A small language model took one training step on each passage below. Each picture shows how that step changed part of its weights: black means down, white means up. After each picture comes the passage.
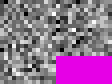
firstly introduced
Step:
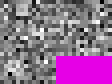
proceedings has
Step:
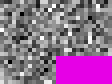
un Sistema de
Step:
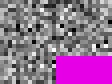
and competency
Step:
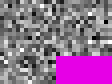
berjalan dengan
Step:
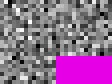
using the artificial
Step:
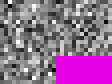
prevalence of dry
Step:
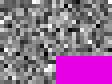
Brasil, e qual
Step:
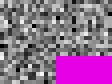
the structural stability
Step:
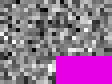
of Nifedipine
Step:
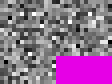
statistically significant water
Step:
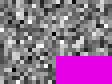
with hybrid
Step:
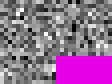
Aynan shular
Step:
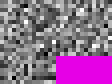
measure the height of
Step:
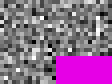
у мужчин
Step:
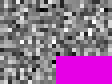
profitability. The results
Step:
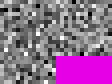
system more efficient.
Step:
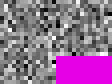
in speech, and
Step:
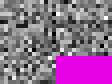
intellect are
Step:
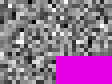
specificity almost
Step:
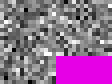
realizar todos
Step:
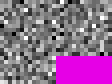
Equations (2)
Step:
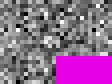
S. M. et
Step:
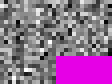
Candido Mendes
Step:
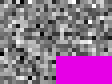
very indifferent
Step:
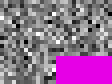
About in-text
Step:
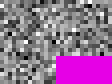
memorias, lo
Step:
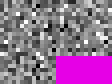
faptul că
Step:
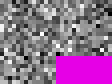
USP. A
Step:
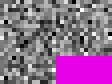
in different areas of the
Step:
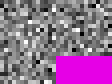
di Condillac,
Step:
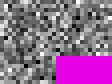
to other speech
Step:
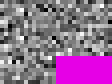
leksik birliklar
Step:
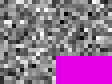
de câncer
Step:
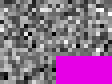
is not a concept
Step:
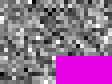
neutras muy
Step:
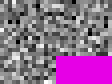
the corresponding
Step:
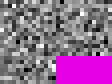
the decrease in the
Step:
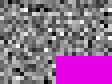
principles helps
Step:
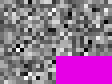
fabricated by a
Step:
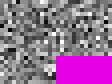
Salah satu
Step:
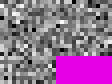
These varying
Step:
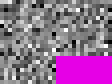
striking difference in
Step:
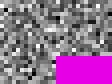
band, foiz
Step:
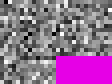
aspects of patience
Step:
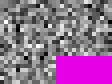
TTS, among
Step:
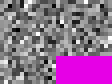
Function set, two
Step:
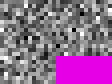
theory in research is that
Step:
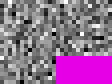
transmitted information.
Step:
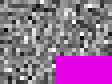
behavior that were
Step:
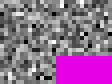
is deemed vital
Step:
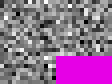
of each indicator in
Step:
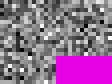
risk factor for
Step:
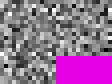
25 mm wide
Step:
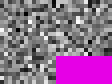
suffered from
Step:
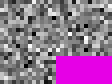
of new industrial
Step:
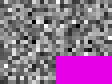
food chain. This
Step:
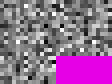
eng nodir
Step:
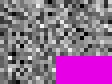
o seu lugar
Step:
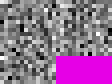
education levels. As
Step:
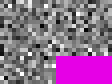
values rather than
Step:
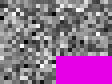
design file:
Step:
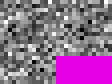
va Buxoro
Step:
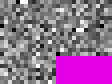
available [12].
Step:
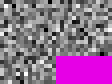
indica* L. and
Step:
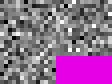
que los plazos
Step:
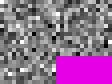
A-1. High
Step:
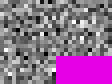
H-8, while
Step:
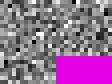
The pipe sections
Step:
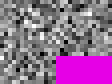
the music and
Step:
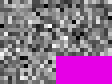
planeta el no
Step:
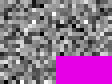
identifying coats
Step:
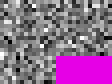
it to the optimal
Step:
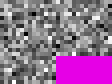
with MDW at
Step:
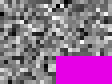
ya se han
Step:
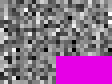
этом виде
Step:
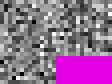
ne aduce la un
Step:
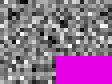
The validity of this
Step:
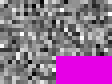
maior variedade de
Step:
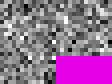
ik de grote
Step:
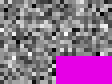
involving 120
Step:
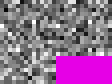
yang tidak kita
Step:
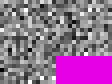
integrated development of rural
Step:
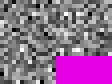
value is taken as the
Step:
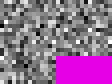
emails. The
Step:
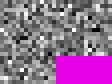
un análisis
